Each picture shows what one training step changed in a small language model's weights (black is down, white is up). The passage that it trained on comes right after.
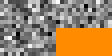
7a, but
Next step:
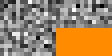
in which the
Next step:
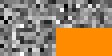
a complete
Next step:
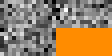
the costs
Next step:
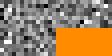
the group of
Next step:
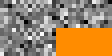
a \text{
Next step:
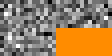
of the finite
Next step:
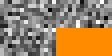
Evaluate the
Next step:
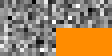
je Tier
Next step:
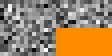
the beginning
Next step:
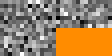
For a given
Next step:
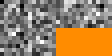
without the
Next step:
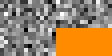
of Figure 7.
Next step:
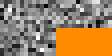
the NBA
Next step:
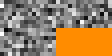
preparing for
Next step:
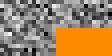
reformation through the
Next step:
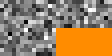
group, $
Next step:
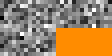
has also proved
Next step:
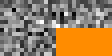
Lax and
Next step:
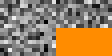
and two vertices
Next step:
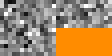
other hand, there
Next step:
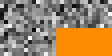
some restrictive
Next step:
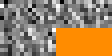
output. The
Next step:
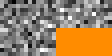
for Native
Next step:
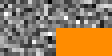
of objects
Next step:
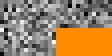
Amount of
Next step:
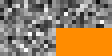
$T$ by
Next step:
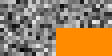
I)$ as linear
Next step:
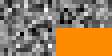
$n$ elements
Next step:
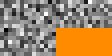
which are all
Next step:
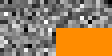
on Figure 1.
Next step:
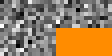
and moral
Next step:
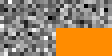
as civil
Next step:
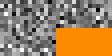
of training
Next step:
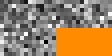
and compared it
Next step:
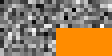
and the center
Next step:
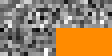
grading on the
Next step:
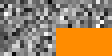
of the coating
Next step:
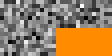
shell element is
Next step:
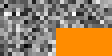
of gates that
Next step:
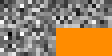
complete in
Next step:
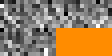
integral on the
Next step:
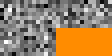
the index of
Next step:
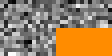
below for
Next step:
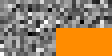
polynomial orders
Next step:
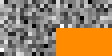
porous structure
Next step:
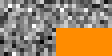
converges to
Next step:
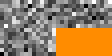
4. For
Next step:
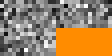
roots of
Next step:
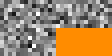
was limited;
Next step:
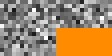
methods compared to
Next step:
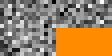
beginning or
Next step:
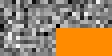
that the maximum
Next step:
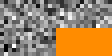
effectively closed
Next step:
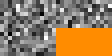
(for $k
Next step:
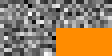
model input or for
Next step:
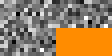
and GPS
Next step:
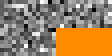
respectively. Note
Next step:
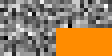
noise level is
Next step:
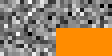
4 School
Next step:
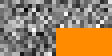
manage and
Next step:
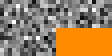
degree at most
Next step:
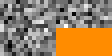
)$ be a
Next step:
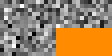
first term is
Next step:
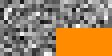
is a constant for
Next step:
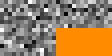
The operator
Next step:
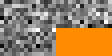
follows. For a
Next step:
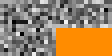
has compelled
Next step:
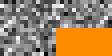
make sure
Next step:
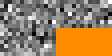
the field staff
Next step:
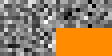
etiology will
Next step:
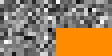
regulation of
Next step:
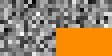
studies that are
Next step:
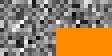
sealed by
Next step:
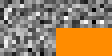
is a sublinear
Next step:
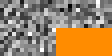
we shall use
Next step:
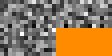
and equivalent
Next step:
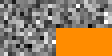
objective function.
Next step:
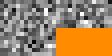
matrix representation
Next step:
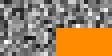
consequence of
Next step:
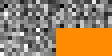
of live
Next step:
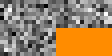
the construction.
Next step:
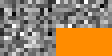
to damage
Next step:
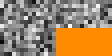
first to report the
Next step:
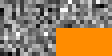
to the degree
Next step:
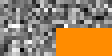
selection based
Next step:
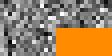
view of our
